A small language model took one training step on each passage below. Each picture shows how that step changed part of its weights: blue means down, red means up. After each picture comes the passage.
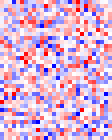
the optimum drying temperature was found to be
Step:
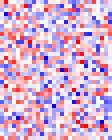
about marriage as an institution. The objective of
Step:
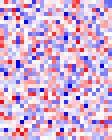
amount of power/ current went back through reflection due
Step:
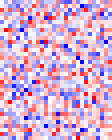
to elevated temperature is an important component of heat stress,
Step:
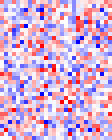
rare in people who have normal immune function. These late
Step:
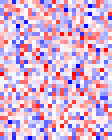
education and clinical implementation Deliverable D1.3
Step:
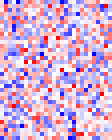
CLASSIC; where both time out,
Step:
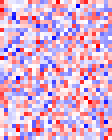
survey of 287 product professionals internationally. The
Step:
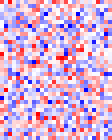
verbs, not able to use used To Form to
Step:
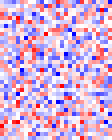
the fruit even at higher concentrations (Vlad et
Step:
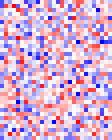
(Correlation Between Entry-Route and
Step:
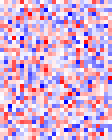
convenes in June 2007. - More information on
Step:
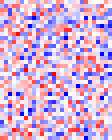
only on organics Lack of integration of organic curriculum into
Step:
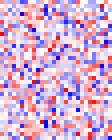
humans comprises of three great vessels; first, the
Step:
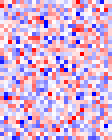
colour is too intense*” from 7 to 10
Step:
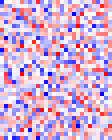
which stands for population/ problem, intervention/ exposure,
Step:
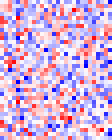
de Kleijn^{1,2} and
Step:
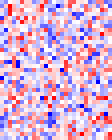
the whole country [3]. Safiullah
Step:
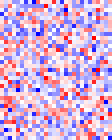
the total value of the market segments inherent to
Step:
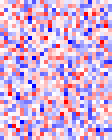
that reading speed should not be a basis for understanding the
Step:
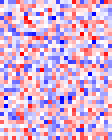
self-mutilation, anti-suicide,
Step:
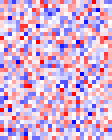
used and such, but to a certain extent. There are
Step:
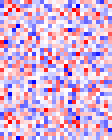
MSD [4,5]. The presence of HS
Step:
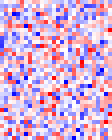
cm^{-1} in both polyesters but the
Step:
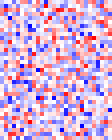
heat in those electronic devices is substantially high,
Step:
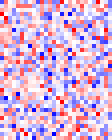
food science," *Gastronomica: The Journal
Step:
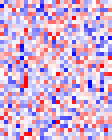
be seen as an interaction ¹ Van Ments,
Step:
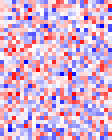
facilities, number of opportunities in business and jobs etc.
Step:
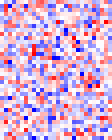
one generation. The transmission of knowledge would carry along leadership and
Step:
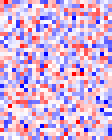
standards for design, construction, and demolition activities
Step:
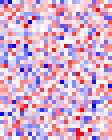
Susac's syndrome and multisystem
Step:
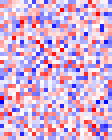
logged within US. Another area to explore is the variability
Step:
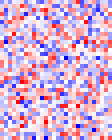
filling dataset with intents about interaction with a virtual
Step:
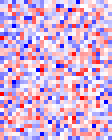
this region is decreasing, which is a consequence of
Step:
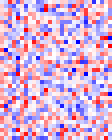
Cultural Organization (UNESCO, 2016)].
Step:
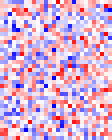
with movement control. No cases of AHS occurred in
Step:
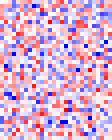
to September 2022. River water controlling parameters such as
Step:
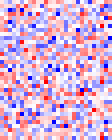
know not only the stationary distribution of the probabilities of
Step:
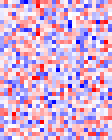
mass. As some of the heat loss occurs from the exposed
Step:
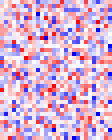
4 Change at ECCA2023: - POSTER
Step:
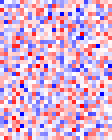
Museum, wayang museum, and fine arts
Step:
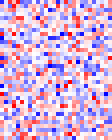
ELECTRONIC CONSENT Please select
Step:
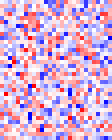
begin Help the student get started on writing assignments
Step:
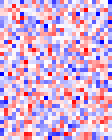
cinemas made about and on queer culture.
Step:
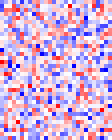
morale and commitment to providing excellent service. Research on
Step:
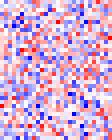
of 0.1 V between fb and valence band
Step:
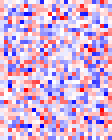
hepatocellular carcinomas
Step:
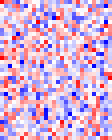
targets into reveal sensitive information. Using an infected
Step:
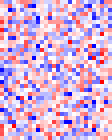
by the maximum operating frequency of the conventional UV LED
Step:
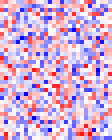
summarize the latest development activities at stack level for both
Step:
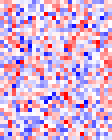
literacy and its impact on youth development. As per new
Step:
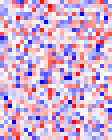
learn “the Faroe way” and tell
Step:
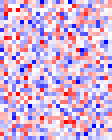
[39]. SNPs at positions 13104 and
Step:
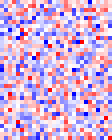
a slave and navigated the Empire's
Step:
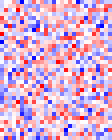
article and being the corresponding author. All authors read and
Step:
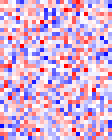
widely which has led to some confusion about the Organic
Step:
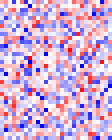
the revenue from the collected resources. The present staff is
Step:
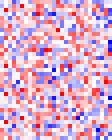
the research. R.G.K. performed material
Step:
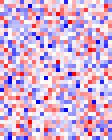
earn for long time - Anytime can sell
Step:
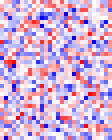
been used in drive systems [2]. The
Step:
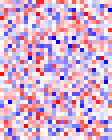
of the Photonics Applications Week.
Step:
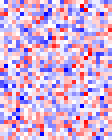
geographic distribution of educational attainment levels. I show
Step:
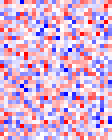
same time, demographic factors and financial literacy are important contextual
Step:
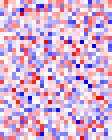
material all have a significant impact on concrete strength indicators. The
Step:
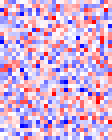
candidates can benefit from the knowledge acquired from the theory
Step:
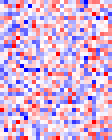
j) of the reef, and if the location is
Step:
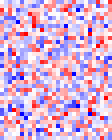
effective study habits are often left up to the student and
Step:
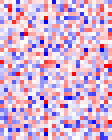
'EVI', 'slope', 'sea
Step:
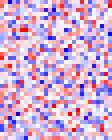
has got ‘dreams’ that go with an
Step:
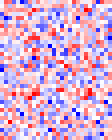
choices. - Accessibility of the environment and the transport issues
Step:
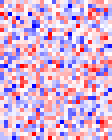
foam plastics, which lose their performance characteristics
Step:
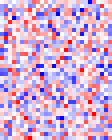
like to rock the boat, so I cooperate
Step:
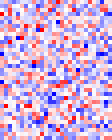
be addressed early on in schools to encourage for timely
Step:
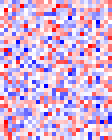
2$ m. The results show that the maximum
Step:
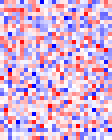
Using a combination of field surveys, remote sensing, and
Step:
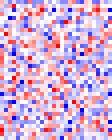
theory builds that firms underinvest for
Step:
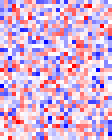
determine the specificity of *SICY8* and
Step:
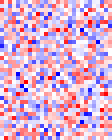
higher the number of groups, communities, followers and
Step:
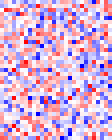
D. Reiss, “pyloudnorm:
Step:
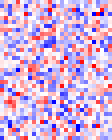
narrative explanations used in our classification experiments is available at:
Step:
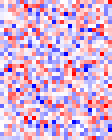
Figure 1, the specimen was placed on a three-point
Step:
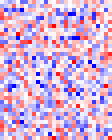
The results of for compressive strength cubes Mix
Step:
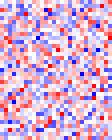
the sun's clear light, I did not know you.
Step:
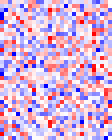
activity inhibitors. KEYWORDS:
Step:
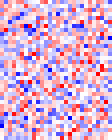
of harmonic idioms and/or their blends
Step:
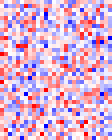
the most commonly reported triggers was lack of sleep, reported
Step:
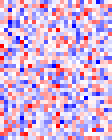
- levels of psychological distress differ significantly depending on the availability
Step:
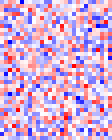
place telematically and relocations should be
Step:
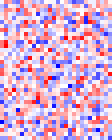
various demographic variables. Females had 28.2%
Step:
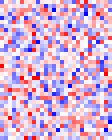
concentrations may be due to an overestimate of
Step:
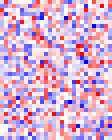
and compostable bags, adequate collection systems allowing
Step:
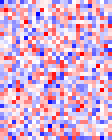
the last dose of D-galactose and test
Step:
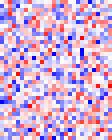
how the Servant’s vindication is
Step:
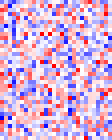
Vision Sensor Network (WVSN).
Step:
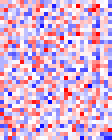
F.M. Mukhitdinov classified
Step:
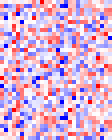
lethal and sublethal endpoints
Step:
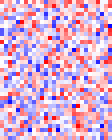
found 20 different cases in 10 countries mostly in Europe, but
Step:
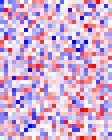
performance of continuous abaca fiber-reinforced
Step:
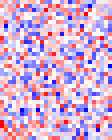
Zhang, 2009 The performance measurement system in China has its
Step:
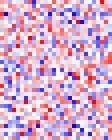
successful surgeries that use implants to give patients
